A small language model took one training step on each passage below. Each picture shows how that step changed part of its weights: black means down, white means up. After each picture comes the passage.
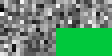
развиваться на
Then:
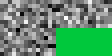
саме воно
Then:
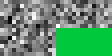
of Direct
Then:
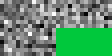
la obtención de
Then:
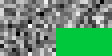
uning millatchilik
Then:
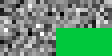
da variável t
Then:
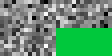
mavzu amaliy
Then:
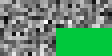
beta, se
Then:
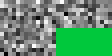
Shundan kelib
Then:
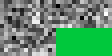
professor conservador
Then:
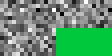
para representar o
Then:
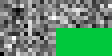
al numero
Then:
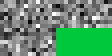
вистави на
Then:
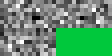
benih dengan
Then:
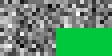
sport asosiy
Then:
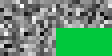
sur la qualité
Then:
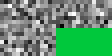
não soube
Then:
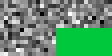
et caliculi
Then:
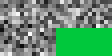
violence and
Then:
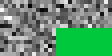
de los animales
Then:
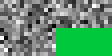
E., Silver
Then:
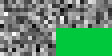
Nro. de
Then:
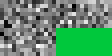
nach dem Fall
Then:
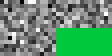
деятельности: 2019 /
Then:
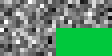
pasar global.
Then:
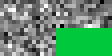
prática pedagógica
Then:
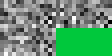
carga de
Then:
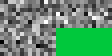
untuk hasil
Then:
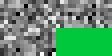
collective use of
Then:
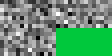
асосан пул
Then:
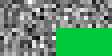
gas a la
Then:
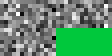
системе защиты
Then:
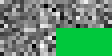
shu narsani
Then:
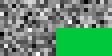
ainda é um
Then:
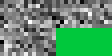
instrumentos avaliativos
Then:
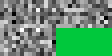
de produits
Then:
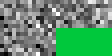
Fotograf und
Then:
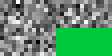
content of
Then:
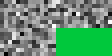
/ TC
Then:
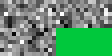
A ako se
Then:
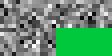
Doctor of Economic
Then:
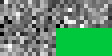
rich in
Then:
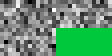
a criar
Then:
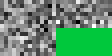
o posto de
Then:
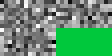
привести к
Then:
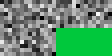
The article may be
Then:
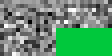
yoxud uning
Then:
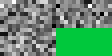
kam miqdorda
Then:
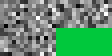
комплексный и
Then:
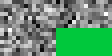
представленными в
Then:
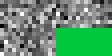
uchun tavsiya
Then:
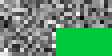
zde byla
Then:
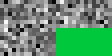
C., Liu
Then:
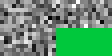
de la parte
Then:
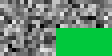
raw material at
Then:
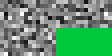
uma mudança
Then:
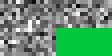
yer osti
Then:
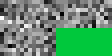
daño y,
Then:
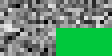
better public
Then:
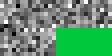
coût par
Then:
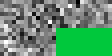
и др.
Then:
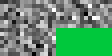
не менее
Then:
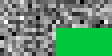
los viejos
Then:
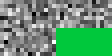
um aumento
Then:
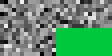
Lago está
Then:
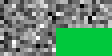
тарзи нави
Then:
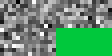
shunday bir
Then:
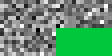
op neer dat
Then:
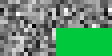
virtual, más
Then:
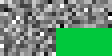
в одной из
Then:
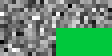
pela finalidade do
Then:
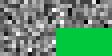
se passaram a
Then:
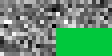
afirmar que el
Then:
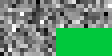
to note the
